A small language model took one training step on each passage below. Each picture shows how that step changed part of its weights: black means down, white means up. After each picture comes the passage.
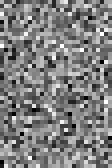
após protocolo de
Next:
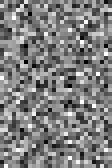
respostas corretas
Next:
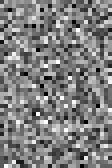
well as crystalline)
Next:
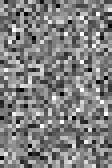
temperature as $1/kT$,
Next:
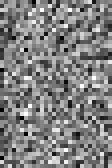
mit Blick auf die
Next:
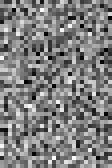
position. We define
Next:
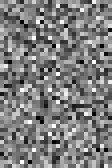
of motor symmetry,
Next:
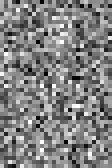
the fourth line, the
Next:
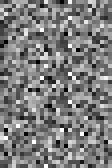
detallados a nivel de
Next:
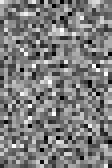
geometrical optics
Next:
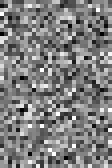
В сутки в
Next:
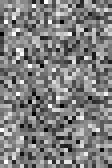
of Physics, University of
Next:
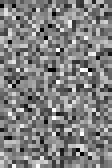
functional data analysis and (2)
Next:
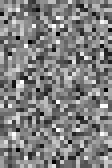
than two orders of
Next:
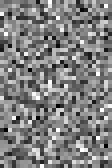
and administrator of the
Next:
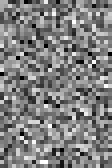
from a system by measuring,
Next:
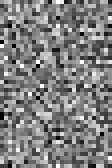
the ABH-PBH
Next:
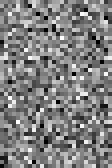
with other observable characteristics
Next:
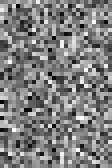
parameters used for modelling are given
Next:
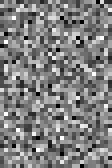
therefore propose a new
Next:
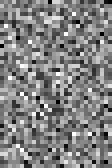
gradual improvement in
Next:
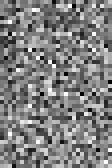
in particular we derive from the
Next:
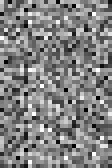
при помощи
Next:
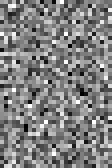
ale unui concept.
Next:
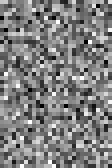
of Coulomb
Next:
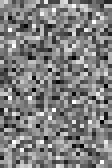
calculated with the Gaussian
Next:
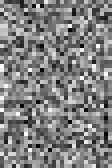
pelos valores
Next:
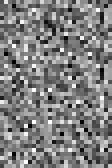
também participaram
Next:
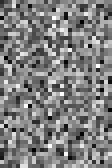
del judío y el
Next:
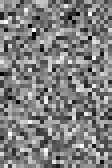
in the legend.}
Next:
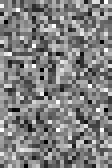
predators, right, obtained
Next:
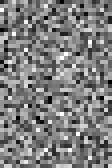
di L. Puppi,
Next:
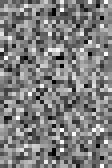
the $SO(4)\times
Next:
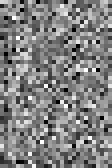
it can modify the heat
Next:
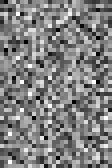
of the sprite in
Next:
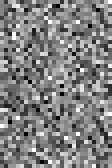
since ${\cal B}(\rho
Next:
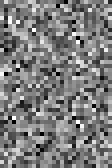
two dimensional case where we can
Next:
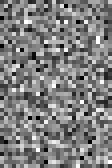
nulling pulsars
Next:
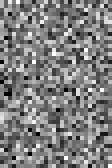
The region outside of the
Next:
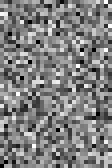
line is the mean. The model
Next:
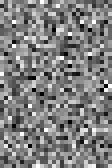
is violated for the
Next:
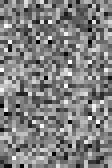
*Dem Himmel
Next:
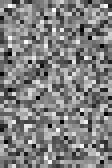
being the $B$
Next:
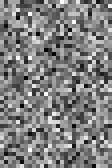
using the batch norm
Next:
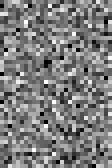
(ii) a joint
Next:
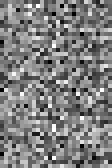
ERBL region
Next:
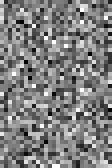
about by exposure to
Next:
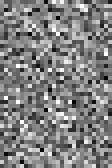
from thousands down
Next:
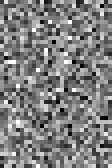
multiple thereof.
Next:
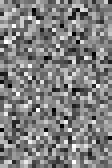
with masses between a few
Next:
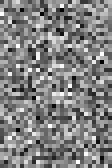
ancha baland
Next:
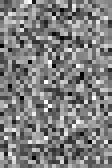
vez de um sinal que
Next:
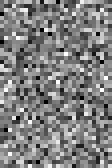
and Data Mining,
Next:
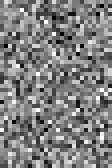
disproved, and we
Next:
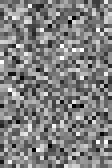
with projected augmented
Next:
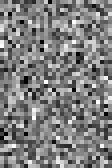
more detail. The
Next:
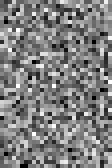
en la duplicidad de
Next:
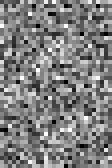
V(Y)$ for each
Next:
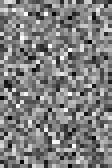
mini-steps in the
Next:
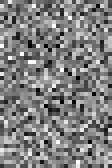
per nucleon, and
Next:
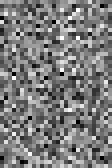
bir oz pastda va
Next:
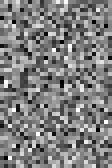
and $\Delta_{total}$,
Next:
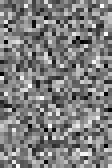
o'z ustida
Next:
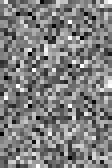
ese momento no la
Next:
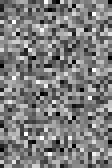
сравнивал 48
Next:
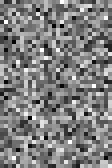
effet positif sur la
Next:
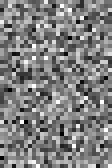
might be 0,5
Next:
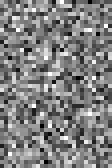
Janeiro: Jorge
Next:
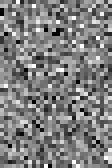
our model accounts, at
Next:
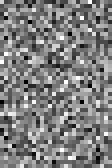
Florenskij ha
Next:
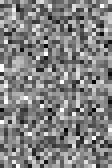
ovals. Magnetic
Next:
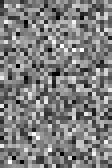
decrease in the proton
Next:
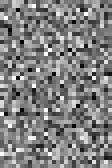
metodologia para uma
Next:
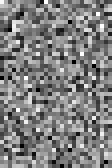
barcha asoslar
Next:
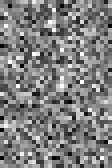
data can be processed each clock
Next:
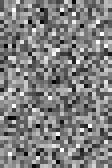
2006 and the references
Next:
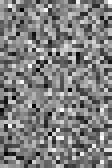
the developed method with the
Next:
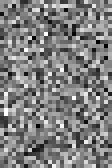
to recycle these
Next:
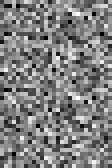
combining data for the
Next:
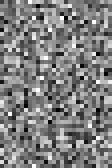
30 purposively
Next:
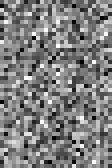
that category. 6.
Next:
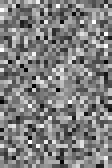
= 1$ is given as one of
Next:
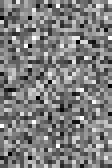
distribution of magnetic field inside the
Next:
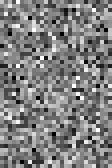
which the same idea can be
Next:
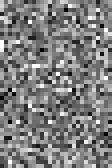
in weak interactions,
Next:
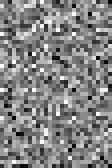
эпизодов на
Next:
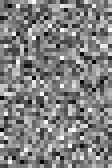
to be chosen in order that
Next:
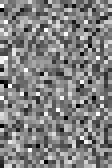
custeados, pagos
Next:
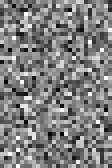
duga ekki
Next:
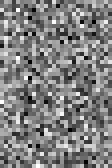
is honourable,
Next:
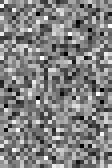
versus the number of
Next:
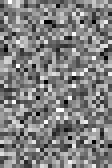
operation is called the
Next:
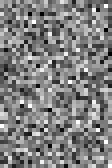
qanday ixtiro
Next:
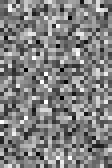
256\}$ for all the
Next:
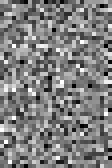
koefisien determinasi
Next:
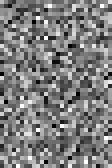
o‘z diniy
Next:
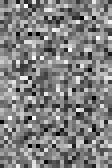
não deve ser negado
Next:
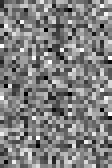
al Turco los pies en
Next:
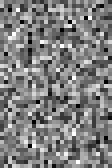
yakni positif
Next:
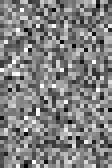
de Spinoza*,
